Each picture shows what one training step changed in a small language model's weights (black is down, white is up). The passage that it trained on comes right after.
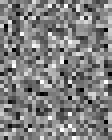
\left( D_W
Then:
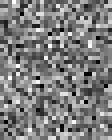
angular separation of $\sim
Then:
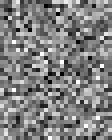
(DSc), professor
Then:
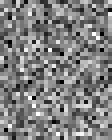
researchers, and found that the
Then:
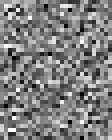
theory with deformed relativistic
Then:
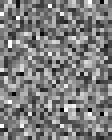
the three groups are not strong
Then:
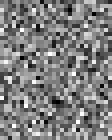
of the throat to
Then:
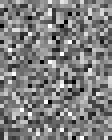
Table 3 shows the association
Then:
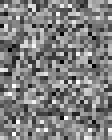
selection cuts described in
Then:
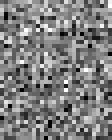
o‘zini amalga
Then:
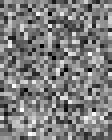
reconstructed signal\\
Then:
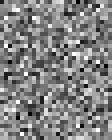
keng joriy
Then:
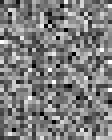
Кам'яному в
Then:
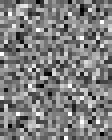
do not use the slow
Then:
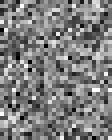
in developing software for controlling
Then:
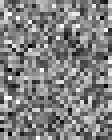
{\bibfnamefont {X.}~\bibnamefont
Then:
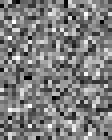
at four different moments
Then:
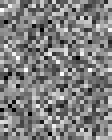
effective potential associated with the
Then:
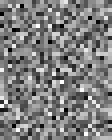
Figure 5. The selected sample
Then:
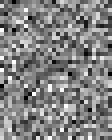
that describe the large population dynamics
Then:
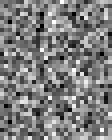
qaytarilgan va
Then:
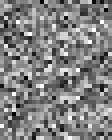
welche eher
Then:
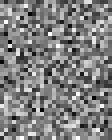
bir qudrat bilan
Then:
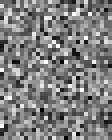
bilan aktiv va
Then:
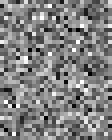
são criados no
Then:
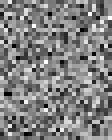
(0,s)$ representation
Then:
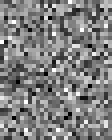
in a quartz
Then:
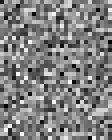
streaming on an event
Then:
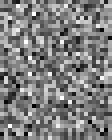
These are the dynamic probabilities
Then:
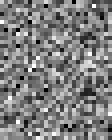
One prominent use case
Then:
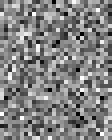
compliance is modelled
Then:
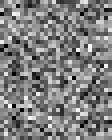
factor (DFF) should
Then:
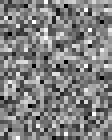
trauma first.
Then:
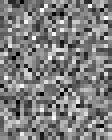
header. It will be
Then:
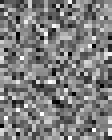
of the match /
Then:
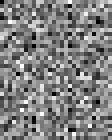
Development and Emotional
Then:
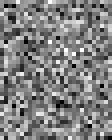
the features of investment real
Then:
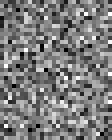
the researcher is considering
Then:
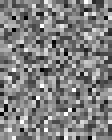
other materials relating to this
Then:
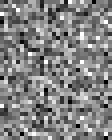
can see almost all popular
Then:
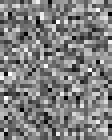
often ignored in numerical
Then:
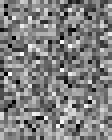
ou arremates.
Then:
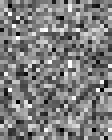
bal ətirli
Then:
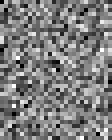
distance} It is a
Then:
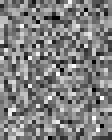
a number of aspects of space
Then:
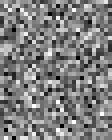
behaviour of the amplitudes,
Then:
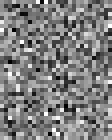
market readiness principles. -
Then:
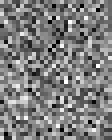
showed better agreement than did the
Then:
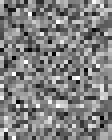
particular, the metallicity range
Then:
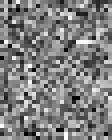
Conspiracies and
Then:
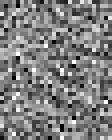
in the structure of energy resources
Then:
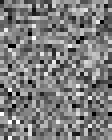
is exactly described by this
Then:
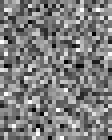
we scaled up the
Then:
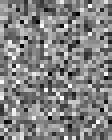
usage in a variety
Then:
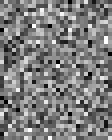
redox purposes.
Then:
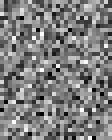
the image changes at each
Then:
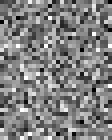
and conjugation impart
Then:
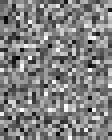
different efficiencies $\epsilon$,
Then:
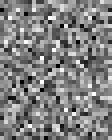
matemática, por
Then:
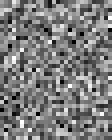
carbon dynamics in the Shwe
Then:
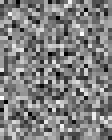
a detailed study of the
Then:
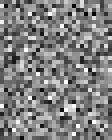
recent 10 time instants,
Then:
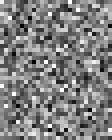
chain, the followings are
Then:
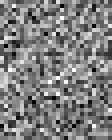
professional services (legal,
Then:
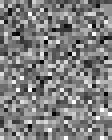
– Guliston,
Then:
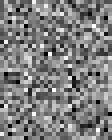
- Sugiyono.
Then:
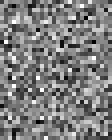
analyzed using SPSS version
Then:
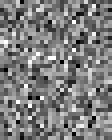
rangka acuan karena
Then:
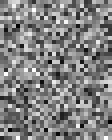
this paper. Our results for
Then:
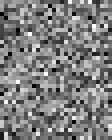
in order to increase the
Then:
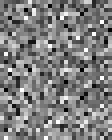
nueva interpretación de
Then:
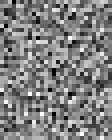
when compared to Group 6
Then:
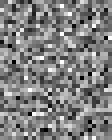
(Molten Salt
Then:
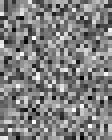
the channel height. The algorithm
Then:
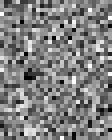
for Research and Collaboration
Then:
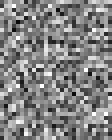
facilitate our discussion of
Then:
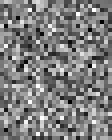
total groundwater wells.
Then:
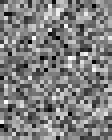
with nitro –
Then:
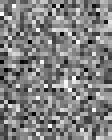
сталого розвитку.
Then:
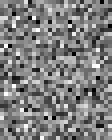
noise suppression. For the
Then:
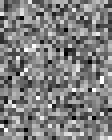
the relationships among these variables and
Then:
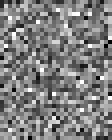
is obtained from \instance
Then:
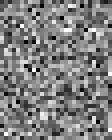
educacionais por meio
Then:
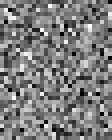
the disks might be much
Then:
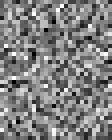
## INPUT
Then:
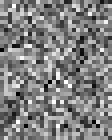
share restricted submissions
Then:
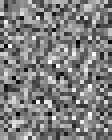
the tractor. The
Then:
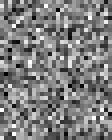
drastic reduction in state
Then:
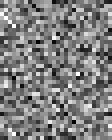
using the energy balance concept
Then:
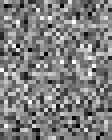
yakun topib,
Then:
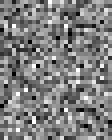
nm/s$$ that
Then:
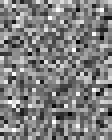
в уравнение
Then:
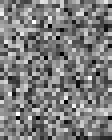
І. Луніної
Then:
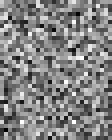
the Pancreatic
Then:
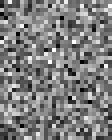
so CSR is
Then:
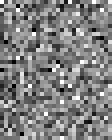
upper half-plane
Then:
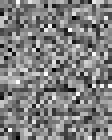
in this direction. On a
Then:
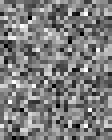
holistic manner so as
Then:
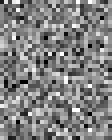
new coordinate ${\chi =
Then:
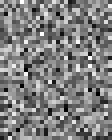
undergraduates of
